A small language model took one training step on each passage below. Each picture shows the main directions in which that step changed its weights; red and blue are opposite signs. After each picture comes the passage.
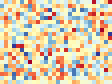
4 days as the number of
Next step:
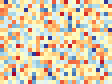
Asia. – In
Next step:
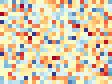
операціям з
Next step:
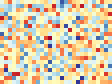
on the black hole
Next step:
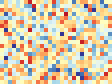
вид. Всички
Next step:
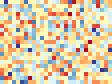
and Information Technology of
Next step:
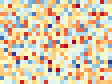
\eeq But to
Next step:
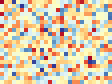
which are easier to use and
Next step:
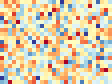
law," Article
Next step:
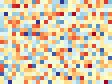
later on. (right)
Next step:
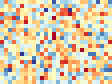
constituye un componente
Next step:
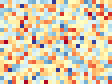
anak lembu
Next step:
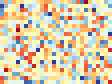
заказчиком и
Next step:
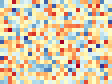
por aplicativo de
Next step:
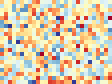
spasm, retinal
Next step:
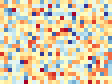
from renewable energy
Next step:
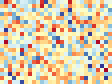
requirements in order to satisfy
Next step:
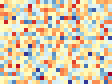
I-band images
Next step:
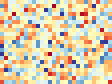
la cámara,
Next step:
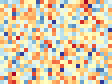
share holders' value
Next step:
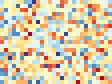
two different gauge choices (see
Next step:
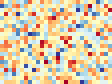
\Delta u_{dc}
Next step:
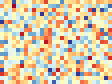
common ancestor),
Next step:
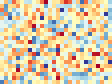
здесь β –
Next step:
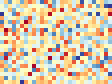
and poor health-related
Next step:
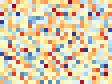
in the northwest
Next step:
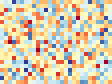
rencontres de
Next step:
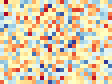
Care Listed Journal
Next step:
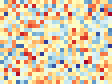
established a correlation between sustained
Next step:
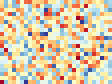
Aunque aún
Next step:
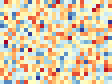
both computations to determine where
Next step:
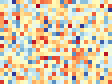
qiladi; - amaliy
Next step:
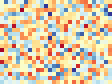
to capability to its produce
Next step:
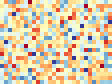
talab qiladi [6].
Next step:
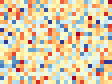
time. Rather than treating
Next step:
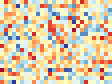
to the calculated results based on the
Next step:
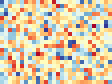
the Centre for Media and
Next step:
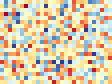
not only emphasize the
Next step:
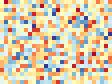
of the Weyl vector is
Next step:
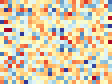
into account in the differential
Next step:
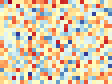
to members of community energy
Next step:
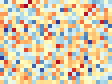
or less, it is low
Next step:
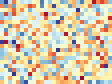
the manuscript as well
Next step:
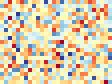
worry about the health
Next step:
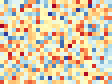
capability to accurately localize
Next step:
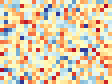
existence of such spinor fields
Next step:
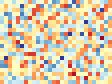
Faculty of Science,
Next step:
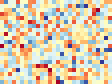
TTS. The results demonstrate
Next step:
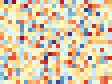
ratios (upper) and
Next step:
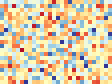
from the relaxed,
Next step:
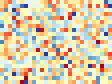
requires descriptive data in
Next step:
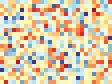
que esses alimentos
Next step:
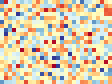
and $b$ to be larger
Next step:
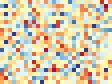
researchers presented evidence of information
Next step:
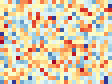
destaca nos
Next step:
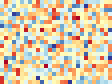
erguida num
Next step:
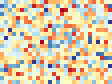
messages effectively.
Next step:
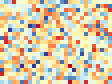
1275 may be universally
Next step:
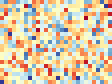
person toward the object or
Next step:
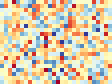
у женщины.
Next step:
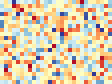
ichiga oladi.
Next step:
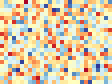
Primack, B.
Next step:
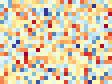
Milliy maqom
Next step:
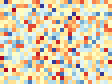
CBT devices with several
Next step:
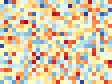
of attention, the main formation
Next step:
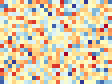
formulation is the generality of
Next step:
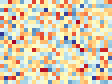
abus de pouvoir
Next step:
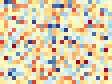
from four different data centers,
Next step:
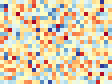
outflow launched by
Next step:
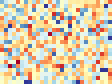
process is taken into account by
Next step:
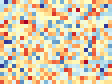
of information on the way from paper
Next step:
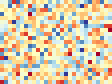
exponential scale height of
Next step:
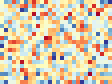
transmission. In order for
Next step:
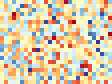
muitas vezes as
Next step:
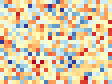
thereby lay the groundwork for
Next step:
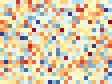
shows the temporal evolution of
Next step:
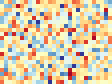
al. *Journal of
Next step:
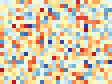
Brasil foi observada
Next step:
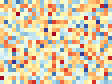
для клінічного
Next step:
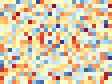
тем более
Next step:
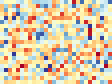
top layer. III.
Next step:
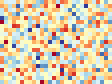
were observed in seeds.
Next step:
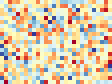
The age group 25-29 years
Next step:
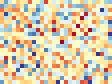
values in range of $4
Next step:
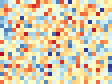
on the efficacy and
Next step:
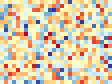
for the current iteration
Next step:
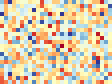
editorial practices.
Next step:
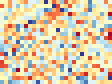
der Riemannschen
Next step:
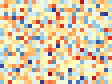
2nd trimester 30
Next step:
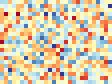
real use case excerpted
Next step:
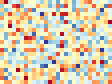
problema social representado en un
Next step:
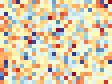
environmental, social and economic
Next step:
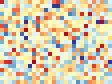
parent compounds with an
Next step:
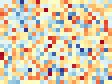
the target C converted to
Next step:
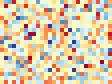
be aware of. The age
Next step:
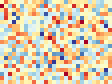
for minors, coverage of
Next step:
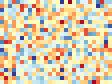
sample, with its large and
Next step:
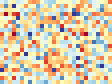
plot the eigenvalues
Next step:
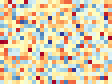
the exchange effects. The
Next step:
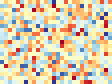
factors beyond admission
